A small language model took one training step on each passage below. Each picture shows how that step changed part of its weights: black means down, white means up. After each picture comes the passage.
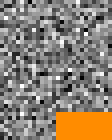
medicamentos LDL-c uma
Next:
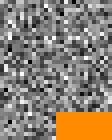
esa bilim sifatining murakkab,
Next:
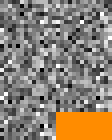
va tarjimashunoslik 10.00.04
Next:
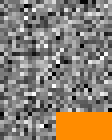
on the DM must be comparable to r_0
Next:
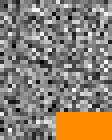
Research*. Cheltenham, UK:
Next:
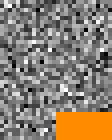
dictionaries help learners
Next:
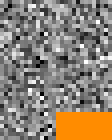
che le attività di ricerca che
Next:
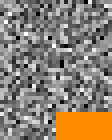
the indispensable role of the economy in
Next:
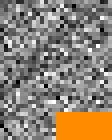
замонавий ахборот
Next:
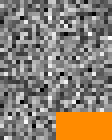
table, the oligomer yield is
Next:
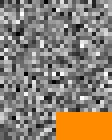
more active sites available. At the ideal
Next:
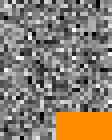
را به مبارزه
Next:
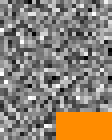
forces have to lead to an increment in the
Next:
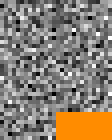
látta előre.
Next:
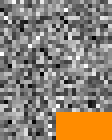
оже- и масс-спектрах
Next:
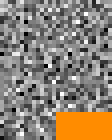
are tested and their performance and climate impact are
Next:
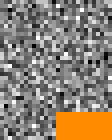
authors declare that they have no
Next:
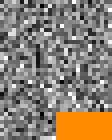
corrente sanguínea 0.255
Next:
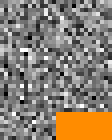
occur in methanolic solutions. The values of
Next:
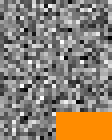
anisomycin 40 µM and
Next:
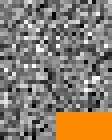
and pathogenetic features of the
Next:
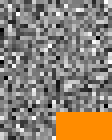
detect atypical data points can be
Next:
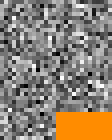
sexual y cultural, pues ayuda a
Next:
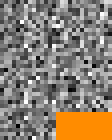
ta’limotlari bo‘yicha dars
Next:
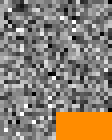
возрастает (до 70%),
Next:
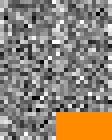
качестве практического кейса
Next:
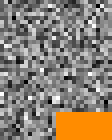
way, by promoting the practice of
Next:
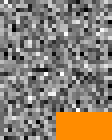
test leading to new database with 845
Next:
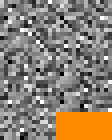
атрофига тўплаган
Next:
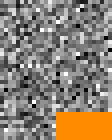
saviyali film, qo'shiq,
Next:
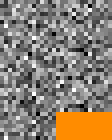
CONTEMPORÂNEA -
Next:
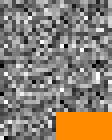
і науково-популярних
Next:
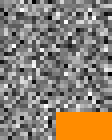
*IEEE Internet of Things Journal*,
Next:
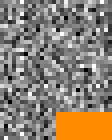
and methanol was carried out to remove the
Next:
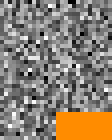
the highest being 0.1162 between
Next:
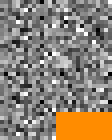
тўғрисида”ги 2017 йил 7
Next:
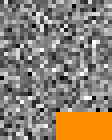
listening to their experiences. As the research
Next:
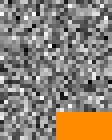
Where a family lives on daily
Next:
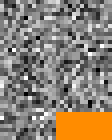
Xitoy rassomchiligida
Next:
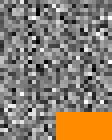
Відповідно до цього,
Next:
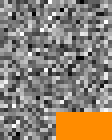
*infotainment, receptions,
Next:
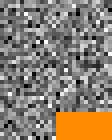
dapat menjadi keuntungan dalam
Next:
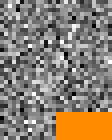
operated multipoint sprayer pump
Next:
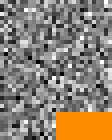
try for employment and which are planned for
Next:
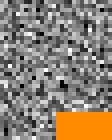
cats located on farms. This involved ten
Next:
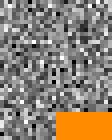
But, above this all if the causes and factors
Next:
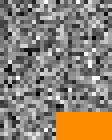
development of young people. It explains how
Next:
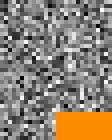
investitsiya resurslarini samarali
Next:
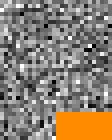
débiles, viudas y
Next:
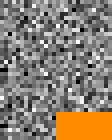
с целью профилактики
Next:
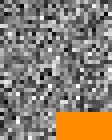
surfacing from dive 1. The ship
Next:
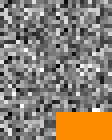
PH INL NL NB DTF
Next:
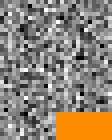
doimiy rivojlanishni talab etadi.
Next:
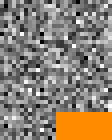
ko‘rinishlaridan biridir va u
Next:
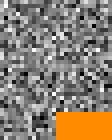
дослідження друкованих видань
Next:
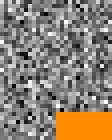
of Veterinary Medicine. Laboratory
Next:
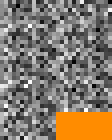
GENERAL INFORMATION
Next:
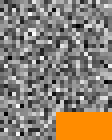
of local buffaloes".
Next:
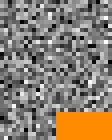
lucrare a fost de a testa
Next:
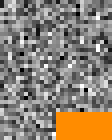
deformation maps, five experiments were performed
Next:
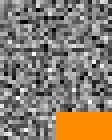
Univerzitet u Beogradu
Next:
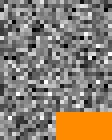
Dessa forma, destacam-se
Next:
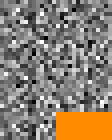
с аутоиммунным
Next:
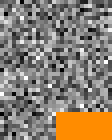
higiênica, completa e sem
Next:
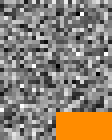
and of PEDOT-MnOx thin
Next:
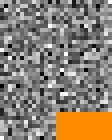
guruhlarini ishlab chiqilgan: -
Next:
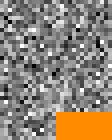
очевидно, что прежние,
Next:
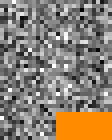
ou soumis à une force militaire
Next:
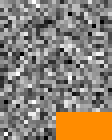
aglomeratsiyalar barqaror rivojlanishni
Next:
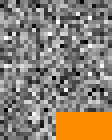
Los premios varían según la
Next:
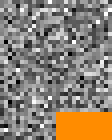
documental, a autora explicita os
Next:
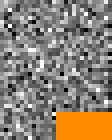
человеческий капитал
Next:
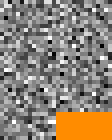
مفهوم القوة
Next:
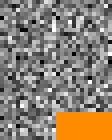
- bu turdagi o‘zgarishlar
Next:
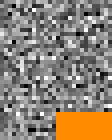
importancia (Asociación de Desarrollo
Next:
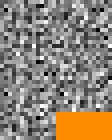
Zoonoses are a real public health problem for
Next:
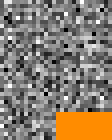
– наявність власного
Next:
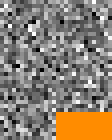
развивающихся экономик
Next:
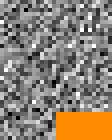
dan Komunikasi UIN Sunan
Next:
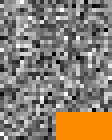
de leitura e escrita dos discentes,
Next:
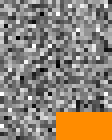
element of the Sino-Russian strategic
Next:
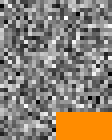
simulated Ripley function for the different
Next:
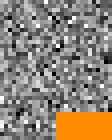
way to realize the different aspects of image
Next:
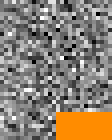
Data from the 2011 Census show an impressive
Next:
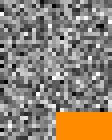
são essenciais para o desenvolvimento
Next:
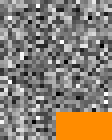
1. Vlasov VV. [Study
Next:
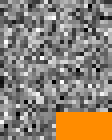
for the can-combustor with different
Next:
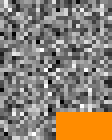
детей туберкулезом.
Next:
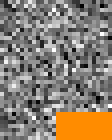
compreender o ser humano no seu meio
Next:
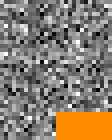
the membrane becomes necessary.
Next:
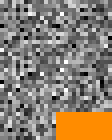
dan otorisasi melalui
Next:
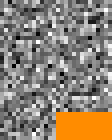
perception of the characteristics and abilities of
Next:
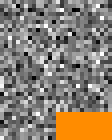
frequency distribution of Fd% 3.7 Pearson
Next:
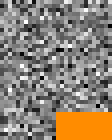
a step-by-step guide to the
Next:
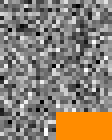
sizes L and $2L$, starting
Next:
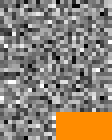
in the paper. The accuracy of the frequency
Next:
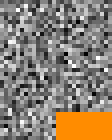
seja pelo analfabetismo, pela
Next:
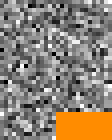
para incrementar y matizar y positivar
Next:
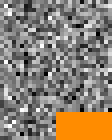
of media use, and unidirectional learning
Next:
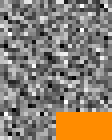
Annotation: This article analyzes the significance
